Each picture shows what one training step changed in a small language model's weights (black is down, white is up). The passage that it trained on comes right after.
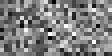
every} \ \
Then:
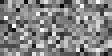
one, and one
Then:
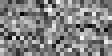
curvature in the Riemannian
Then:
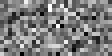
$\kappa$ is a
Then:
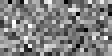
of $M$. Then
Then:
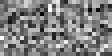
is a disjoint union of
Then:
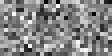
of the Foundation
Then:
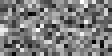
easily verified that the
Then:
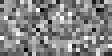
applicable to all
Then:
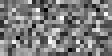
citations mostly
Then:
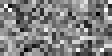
to a maximal abelian
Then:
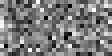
A continuity inequality for
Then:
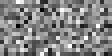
transferred to
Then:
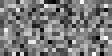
V_\pi \cap
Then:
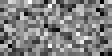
Often the
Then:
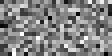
We denote by $
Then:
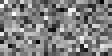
of the initial state of
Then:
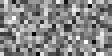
then $Q$ has
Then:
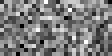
is the core of
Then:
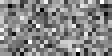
positive integers $a$
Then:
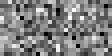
systems from statistical
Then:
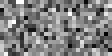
in qualitative
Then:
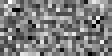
+ j\epsilon
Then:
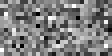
the only dot
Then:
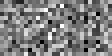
of a smooth fiber
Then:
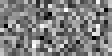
reader is referred
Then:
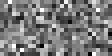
method demonstrates
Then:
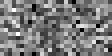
d\theta, \
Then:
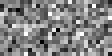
equipped with a
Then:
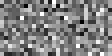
details given below.
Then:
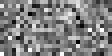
its $k$-th
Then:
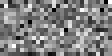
argument in positive characteristic.
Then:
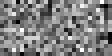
when $n$ is
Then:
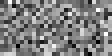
have a functor ${\mathbf
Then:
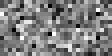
6 presents and
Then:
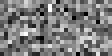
in this theorem is a
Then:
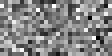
compactly supported and
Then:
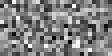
combination of other
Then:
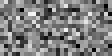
the Taylor
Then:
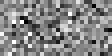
multiples of the
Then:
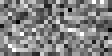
Here the normal form is
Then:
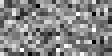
number of total samples
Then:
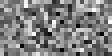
0$ for some uniform
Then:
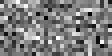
estimate for all the
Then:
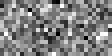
real parameter~$\lambda$.
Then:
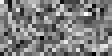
this tree is not trivial
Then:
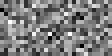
of our main result is
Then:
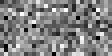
Sitter space on
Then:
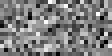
we construct an extension of
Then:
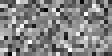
The unconditional
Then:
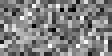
the auxiliary
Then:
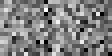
not differ so much
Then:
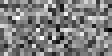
Under this limit the
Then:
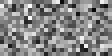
of the sets of points
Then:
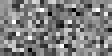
1). From the
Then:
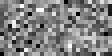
from $X$ by
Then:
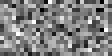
all algebraically closed
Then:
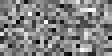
for the schemes
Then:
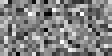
Bessel functional
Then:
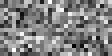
by means of its right
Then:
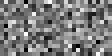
theorem) allows one to
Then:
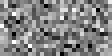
definable set of
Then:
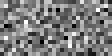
- \delta =
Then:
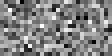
of the associative
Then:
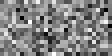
$v$. Note that
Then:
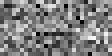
are different metrics for
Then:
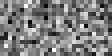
choose a control that
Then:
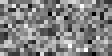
that the process can
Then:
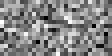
Indeed, near the
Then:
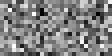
approximation of a complex
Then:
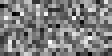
Clearly $T |
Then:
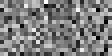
$S$ and
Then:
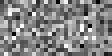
Let $({\cal
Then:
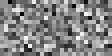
of $K$ and
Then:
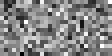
inverson of the
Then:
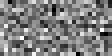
let $B$ be
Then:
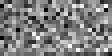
completes the proof.
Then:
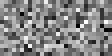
of the entropy
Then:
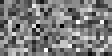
how to modify the
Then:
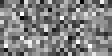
In contrast,
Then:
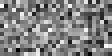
adapts to
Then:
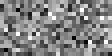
(i) of
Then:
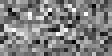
thus the MGA
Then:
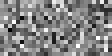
of $x$. The
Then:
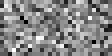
multiplied by the
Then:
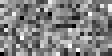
minimum which behaves
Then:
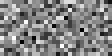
length, the circle has
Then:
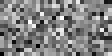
$X$. By the
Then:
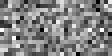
$c$ graphs,
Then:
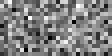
each of them with one
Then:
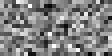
fact a large number of
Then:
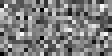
parametrises the
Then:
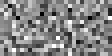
not equivalent to a symmetric
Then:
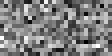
non-zero element of
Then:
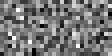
\right) -
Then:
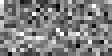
by summing both
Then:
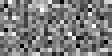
similar estimates have been derived
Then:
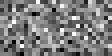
Mod $\Lambda$
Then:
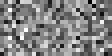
projections to which we
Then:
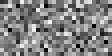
have been used in this
